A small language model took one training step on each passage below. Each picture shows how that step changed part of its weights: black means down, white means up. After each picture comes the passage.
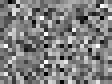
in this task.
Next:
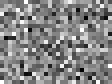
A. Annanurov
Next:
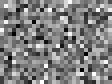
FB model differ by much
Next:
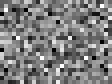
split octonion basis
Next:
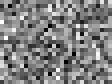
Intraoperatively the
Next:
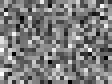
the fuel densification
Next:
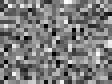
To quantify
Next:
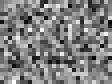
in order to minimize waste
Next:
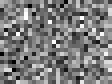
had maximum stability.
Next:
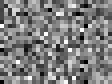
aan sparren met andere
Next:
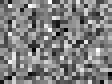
plotted. In these
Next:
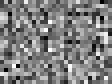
distribution. However, the assumption
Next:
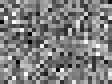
matter of the cosmic
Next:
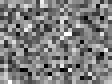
is borne out in the
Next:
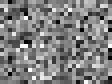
of a fixed mean density
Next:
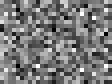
qaddu maddi
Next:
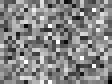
experimentally important adiabatic
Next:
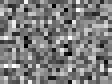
basis of the financial
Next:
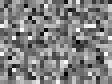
or organ is involved in
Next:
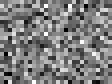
a significant impact on job
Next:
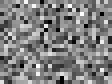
has been completed some decades
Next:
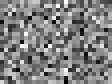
of the product information file
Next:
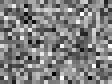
signal to noise should be
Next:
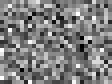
of documentology as a
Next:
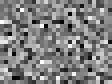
\ket{ \phi_k
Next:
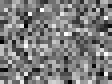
outer sep=0pt,
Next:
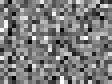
it is just necessary
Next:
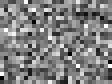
considered. - In recent
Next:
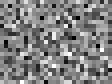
muhimdir. Bu
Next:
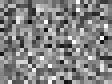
complete, the saved
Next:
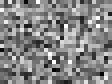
intervalos de confianza
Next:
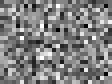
inson hayotiga
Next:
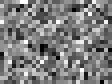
збитки та
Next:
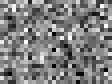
the above, this work
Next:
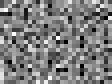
Analisis yang
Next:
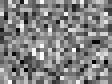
samoniga mos turda
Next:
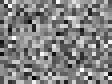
(10) at the boundary
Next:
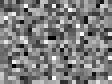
and their occupation like
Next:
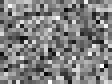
simple logics,
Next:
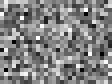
model's refinements obtained by
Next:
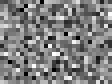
$\Gamma_s(\omega)$ and
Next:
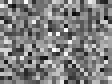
search the above predictor
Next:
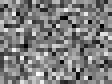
discloses its own
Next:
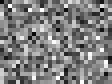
drying. The results obtained
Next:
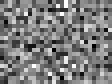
de Sănătate
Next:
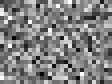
English Course
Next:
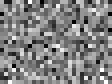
of the suspect or
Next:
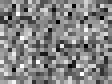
of Communication
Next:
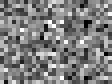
because data units that do not
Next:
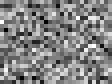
optical contrast) which was
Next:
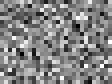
light fields. We show that
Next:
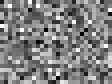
polyhedral cone
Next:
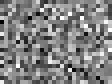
at LHC energies than
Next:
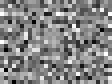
approvals have been obtained.
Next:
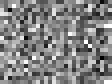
trends in the use of
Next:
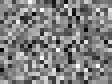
for site $k$ to
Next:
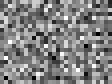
when As was added to the
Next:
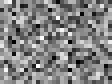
2D-LDA yields
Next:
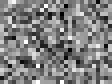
Primary data was
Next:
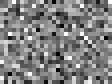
As famílias que
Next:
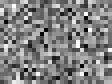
has to be traceless at
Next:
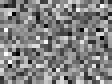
ustida ishlashga
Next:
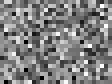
the DWS-FSM
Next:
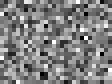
identity, between the existence
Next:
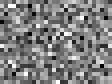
represented as $ U =
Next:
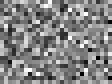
что может
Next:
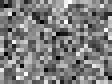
Rakhimova S.
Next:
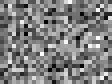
Paulo: Ed.
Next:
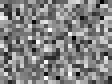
over the larger one.}
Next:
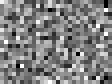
integrating e-payment
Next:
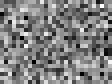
vielleicht auch
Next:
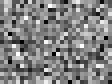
up-conversion process
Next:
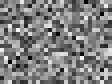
de informações para um
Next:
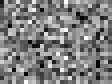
technical research and development,
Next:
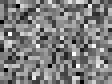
°C for adequate
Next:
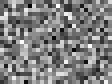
thus, Majorana
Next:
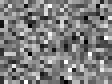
is evidence that the
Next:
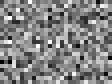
davlat organlariga
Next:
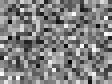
clusters of different
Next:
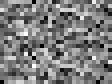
que, la figura que
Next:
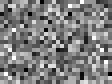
Hue Vang contributed to
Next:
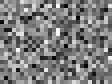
to solve the loop
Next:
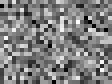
There is a tendency for
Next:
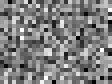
strong coupling theory of
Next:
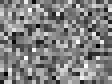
uchun tanda
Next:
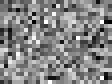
ensured by cautioning
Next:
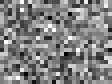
time-time component of the
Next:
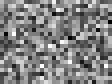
classe operária
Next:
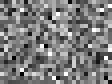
be optimal for QRC
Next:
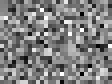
mau bertanya
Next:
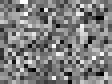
та етнічна
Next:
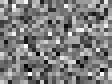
from the BF matrices using
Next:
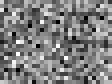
for dynamic adaptation we
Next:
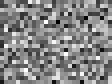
of A(phase) by one
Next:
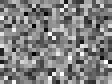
model 2. The CFI was
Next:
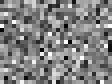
physiological changes
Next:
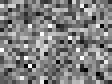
existence of a {\it
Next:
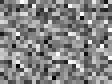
можно считать
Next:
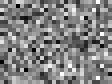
nerves was also performed.
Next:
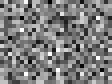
difficulties while taking
